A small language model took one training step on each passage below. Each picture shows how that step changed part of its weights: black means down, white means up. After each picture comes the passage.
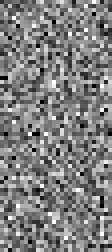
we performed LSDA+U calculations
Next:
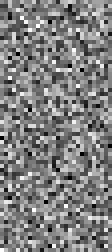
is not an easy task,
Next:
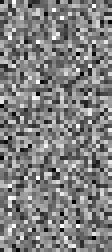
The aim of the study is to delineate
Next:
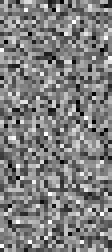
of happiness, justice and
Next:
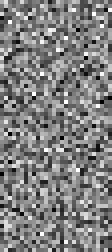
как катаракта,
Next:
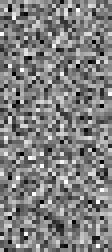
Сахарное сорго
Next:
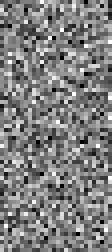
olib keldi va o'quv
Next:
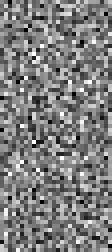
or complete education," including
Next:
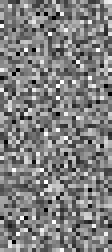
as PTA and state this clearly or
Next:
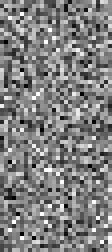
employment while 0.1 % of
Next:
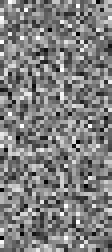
and classical spins $\sigma_n$
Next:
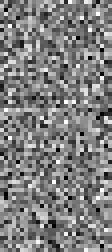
бенностей договора
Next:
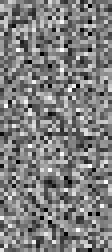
This construction process uses factor analysis
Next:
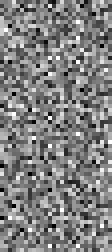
work we are pointing out that the
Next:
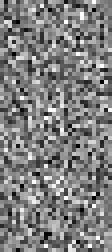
dye. The optimum pH was
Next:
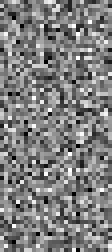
of the most important structural moieties for
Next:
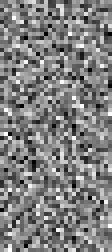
Works), and they were cured in
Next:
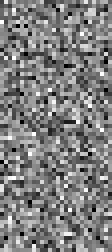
H}(r)$ in the unit of $\rm
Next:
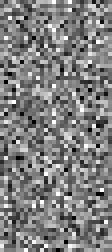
(дата звернення:
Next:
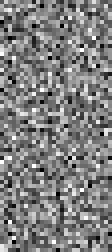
the non-cytotoxicity of
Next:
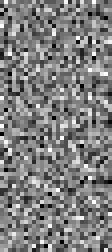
yoshlar intellektual
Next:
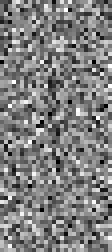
в диагностических
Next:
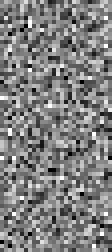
matrix was then flattened into a
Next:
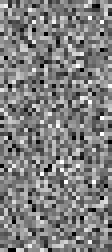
1: Figure S1d, e).
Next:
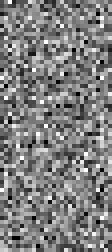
раніше закриті
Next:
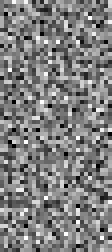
related to professional activity.
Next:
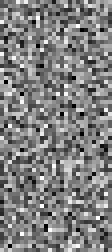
(IBGE) entre 2017 e
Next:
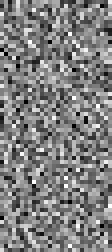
DISCUSSION Reactions at
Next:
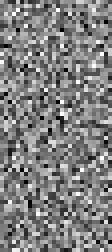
mother during pregnancy: For
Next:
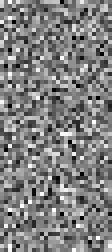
unsur etkilerine yol
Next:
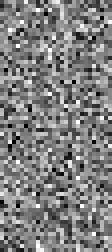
plays a very important role in
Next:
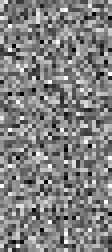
имкониятлари кенг
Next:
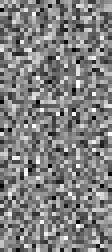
on the basis of a complex of general
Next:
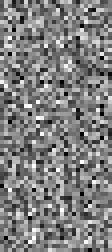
patch, derma roller,
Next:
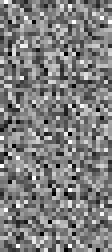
a cap centered on the NCP as
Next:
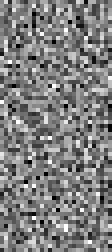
não de forma fragmentada,
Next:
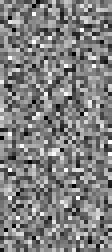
with its abundance of natural and
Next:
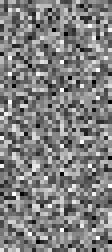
outcomes of the other two studies. A
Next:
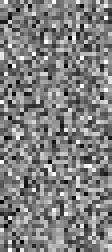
host of companies, such as
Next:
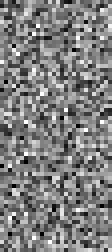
the theory of gravity. In their
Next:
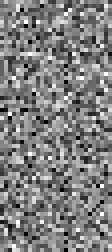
write by using instruction set
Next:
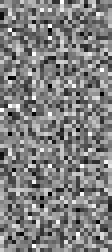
sections with respect to the case of
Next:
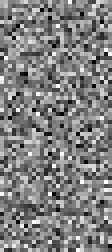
SV1 sample is selected from two
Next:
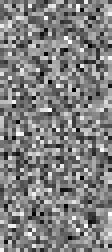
sides of the scaffold can be
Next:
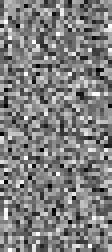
and therefore present the same mean values of
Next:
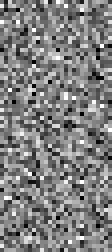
their widespread and continued
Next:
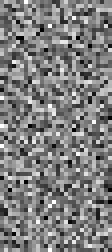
was observed. To assess the phase
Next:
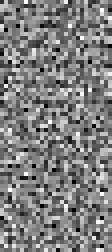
связи с завершением
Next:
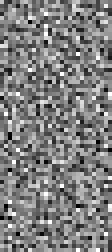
de confianza del 95% de
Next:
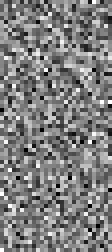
teachers believe that their
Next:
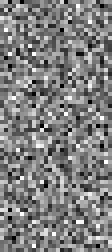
shartnomadan ajratib
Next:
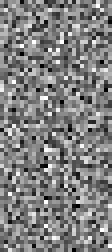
a 30fps video source where
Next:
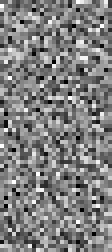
the timing of induction is
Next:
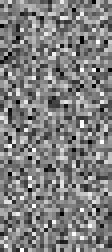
pengembangan bagi
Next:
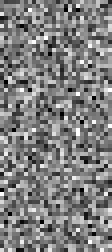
1. 6th ed. Washington,
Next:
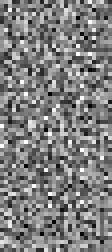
international re-use. Basic
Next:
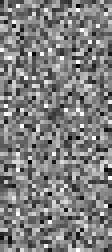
va so'ng xulosalar
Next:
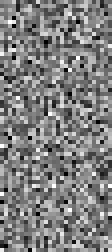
additional factor analysis, they were reduced to
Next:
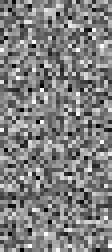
this replication scheme is the additional
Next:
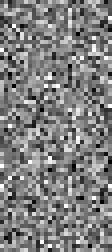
The crosses show the locations of the
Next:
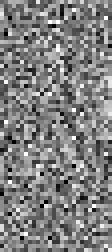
The range of window length settings
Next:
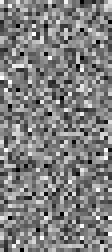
va jismoniy barkamol
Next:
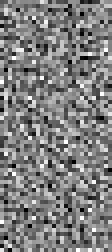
por Guy (1981) para a
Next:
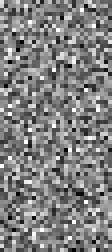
chiqsa, u holatda
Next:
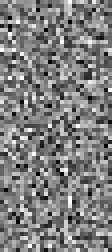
analytically. The remaining integrals
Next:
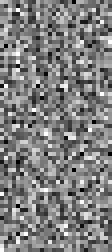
during manufacturing and reduce
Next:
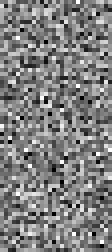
+ \sin \chi \sin \theta
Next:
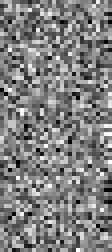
selection combining requires. The
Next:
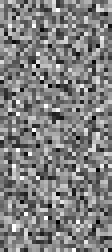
w_2}. \end{equation} By
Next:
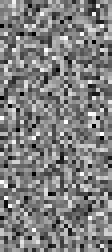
с февраля по май,
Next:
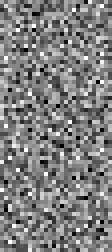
maior dificuldade na gestão
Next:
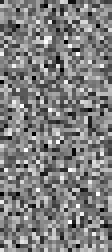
in the literature for AMC that use
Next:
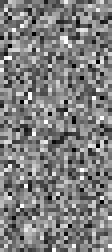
якого без розробки
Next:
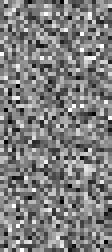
досвіду. Abstract The
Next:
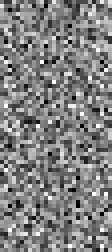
Auffindbarkeit und
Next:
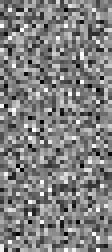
bajarish borasidagi
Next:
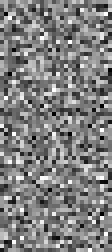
ser entendida como a capacidade de
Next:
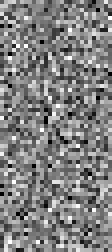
турларини ўз
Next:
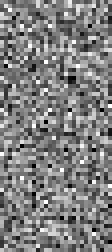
Іваницька А. П.
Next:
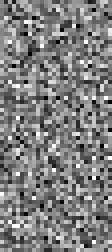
the expression for ${\mathcal H}$
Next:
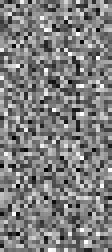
of jets and b jets yields a
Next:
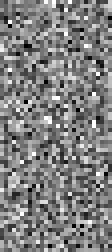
birth, while this figure in the
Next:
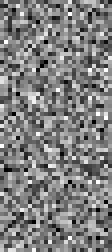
aytish mumkin.
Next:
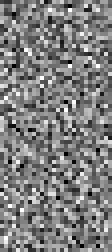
in the grid. However, this caused
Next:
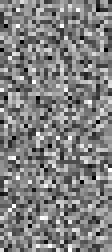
options, the total sodium flow
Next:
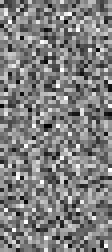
and the PGM. Each plot shows
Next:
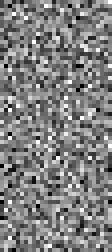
Panicle length (cm) Yield
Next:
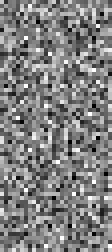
anticipated that 6G will provide
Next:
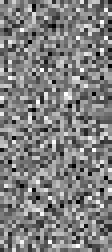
is thus preferable to estimate
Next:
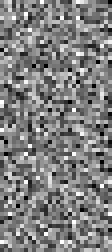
Onedata 4. Satisfied.
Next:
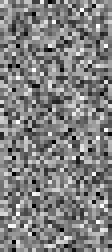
of the electric field in position variables of
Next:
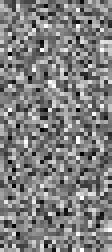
define the symmetry $\sigma$ of
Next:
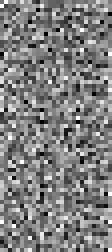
al., 2024) Implementation of
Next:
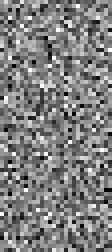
states with significantly lower vibrational
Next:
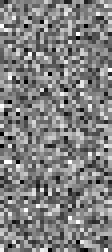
devni so'kmakka.
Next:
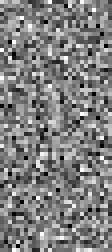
o advogado, munido
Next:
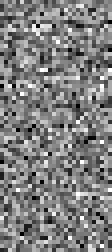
трубочок яєчка
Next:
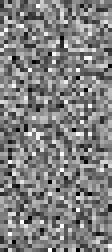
used. This is defined simply as the
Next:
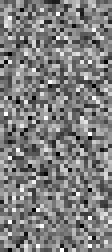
on $r$. We define this relative
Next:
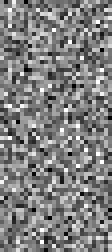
transformação social e a escola
